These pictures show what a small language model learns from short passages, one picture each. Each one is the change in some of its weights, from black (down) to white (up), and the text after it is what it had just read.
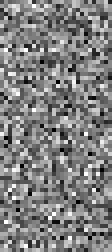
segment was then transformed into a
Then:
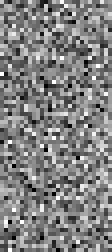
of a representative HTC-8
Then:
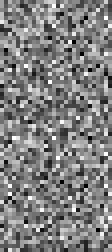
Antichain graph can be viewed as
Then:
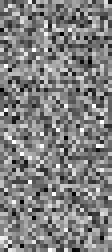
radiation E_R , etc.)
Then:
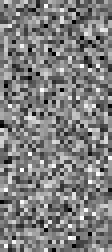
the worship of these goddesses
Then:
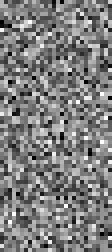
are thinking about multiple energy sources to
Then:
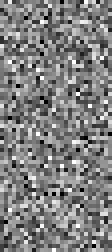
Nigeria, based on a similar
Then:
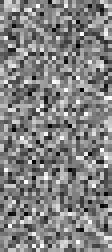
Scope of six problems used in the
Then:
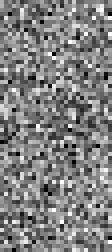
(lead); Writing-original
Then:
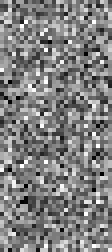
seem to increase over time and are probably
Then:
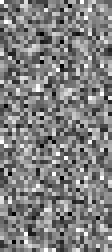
affinity for bitumen and a
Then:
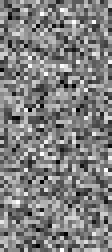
designed the research, managed the analyses
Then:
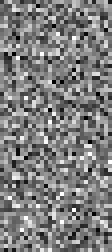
securities from the commercial and whereas
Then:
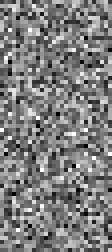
distribution system are being considered. As for the water
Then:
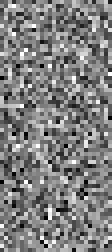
used in this case study to evaluate the engagement
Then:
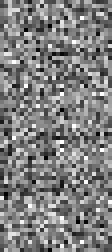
naturally by the decay of
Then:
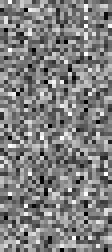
IR presente nel PNIR a
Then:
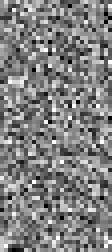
with penetration values within the standard
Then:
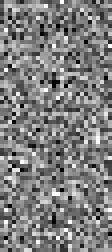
The experimental work is conducted on four
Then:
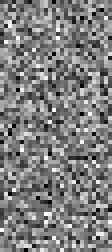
with $x \cdot y \in M$
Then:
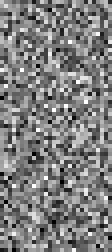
emotions, self- motivation, and
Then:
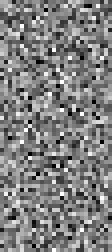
for practitioners in native language on
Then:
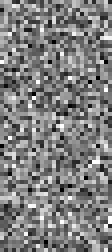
to learn, especially in societies where
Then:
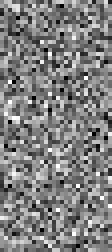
S1 that describes the processing steps used
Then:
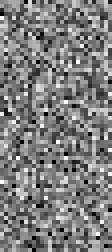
the school DRRM coordinators,
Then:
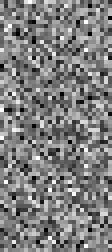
water resource management (Reddy,
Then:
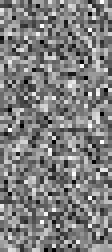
Banking Sector. *International
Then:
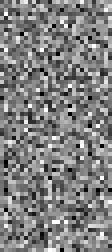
How a sufficient sized moon is
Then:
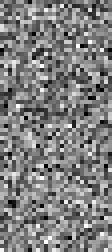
use of supplements and medicines among the
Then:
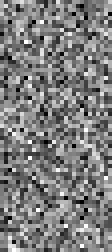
and from diamond to copper
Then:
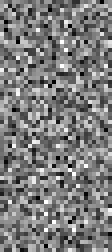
(RI 1). Interviewee 16
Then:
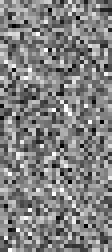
dynamic form of s-boxes is
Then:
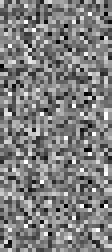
bilan birga, u
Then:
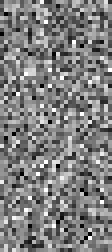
long hours and time pressure, complex
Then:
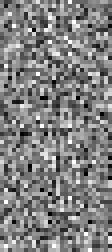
greenhouse gases into the
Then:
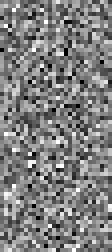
management process, which involves analysis, strategy
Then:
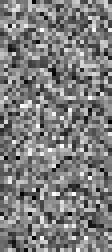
organizational culture moderates the influence
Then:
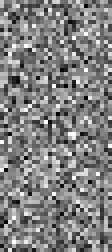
and the performance of the implemented model.
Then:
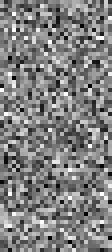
Sig Qualification 9 .079
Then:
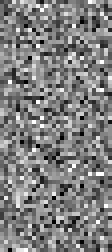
significant influence on the human development index.
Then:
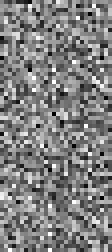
reason”. On the other hand,
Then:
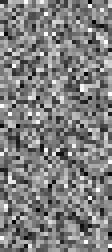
4.2%). Methylation and
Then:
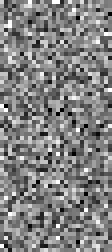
at different doses of α -CD
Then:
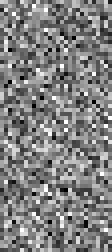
is: "Transportation fees have
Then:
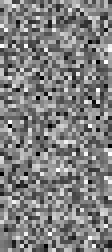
to understand the degree of poverty in
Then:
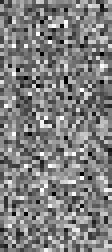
Education in Bijeljina, University
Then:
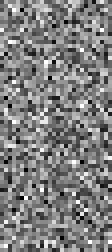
current review study aims to analyze
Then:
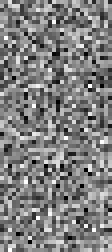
for the comparison. Figure 51: real
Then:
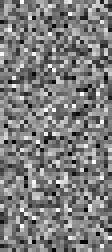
in a Microsoft Excel
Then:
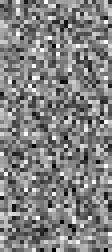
lenzi (Thomisus)
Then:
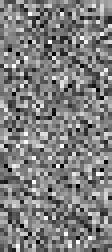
paid him rent and
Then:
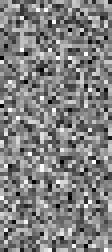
for language learning are being created in our
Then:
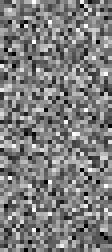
broad spectrum of “active
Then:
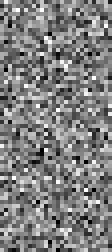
demonstrations are actually demonstrations leads us
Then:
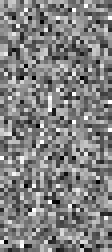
and extensively creates a life
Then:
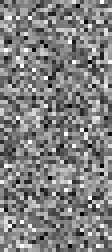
by red arrow) covering from all
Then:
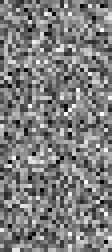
The computation of scaled geodetic
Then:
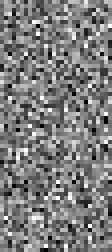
in Sri Lanka. Therefore, the
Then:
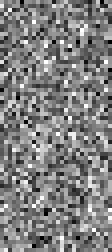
experiences after esophagectomy
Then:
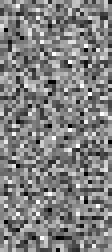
on FIR across both horizons.
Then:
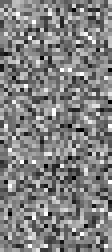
Mesto, Slovenia).
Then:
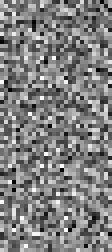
females. According to
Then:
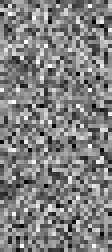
0.01$). The relative contributions
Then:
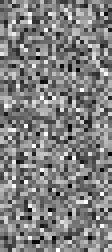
and becomes everything it was
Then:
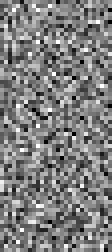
performs well in all test cases. Vessels
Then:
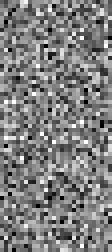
with purified KJM or commercial
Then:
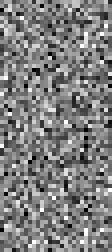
in infancy and childhood:
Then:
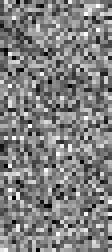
enable illicit trade (El
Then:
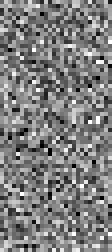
T. Sources of error in
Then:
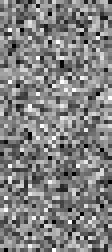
make accurate predictions about the course of the
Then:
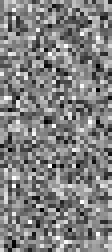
policies that emphasise the reduction of
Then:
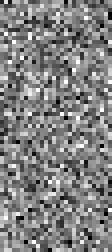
– “Prince of Peace,”
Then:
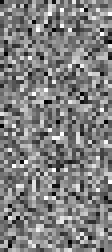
PlayBook](#) -
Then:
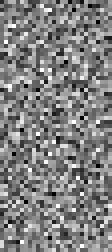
and around ditches in fields.
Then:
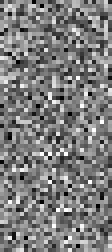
role in safeguarding public
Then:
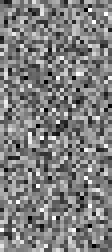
to 0 m/s at 4 seconds. This
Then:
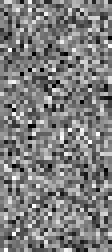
employability metrics over inclusive,
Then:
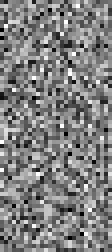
mosquitoes. BBE
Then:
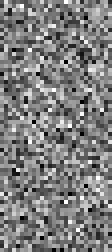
including cohort studies. It hosts the
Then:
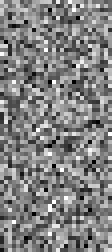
dynamic conditions, such as fluctuating
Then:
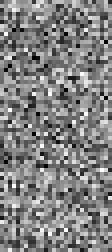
study investigated the effect of concept mapping
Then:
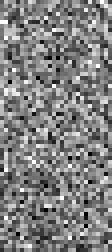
mean PCV value of the animals was
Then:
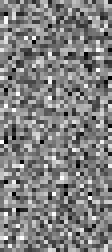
be disclosed by the government. The
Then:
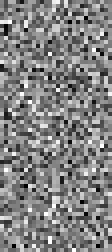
laptop. Additionally, if
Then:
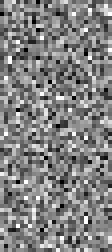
internet. Internet addiction was higher
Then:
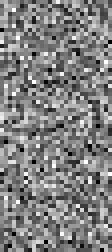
opportunities and the two main characteristics of
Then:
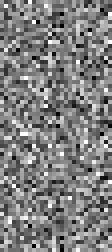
thermal neutron fluxes of
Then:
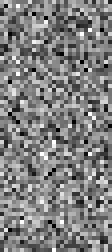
of the outbreak. Results: A
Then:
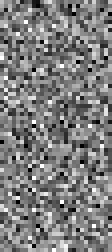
albumin and its potential influence on
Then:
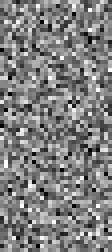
Snake-like Passu
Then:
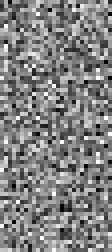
be enhanced by dividing framework of the
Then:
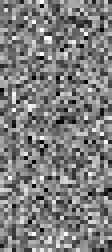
violations: Table 2 illustrates
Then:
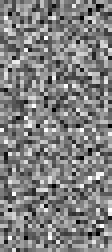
to the globalized political environment that
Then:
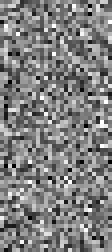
teeth [3, 4]. Direct
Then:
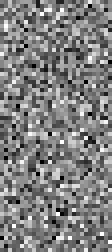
in physical terms, such as seconds for note
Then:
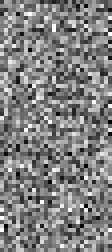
of clotting proteins. The most common
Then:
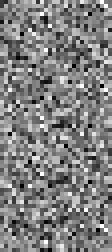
strength with respect to the
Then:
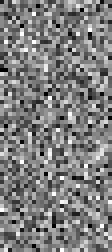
all ions. Taken together,
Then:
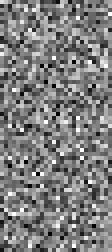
the structure chosen for the dock it was
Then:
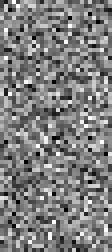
learners' motivation negatively.
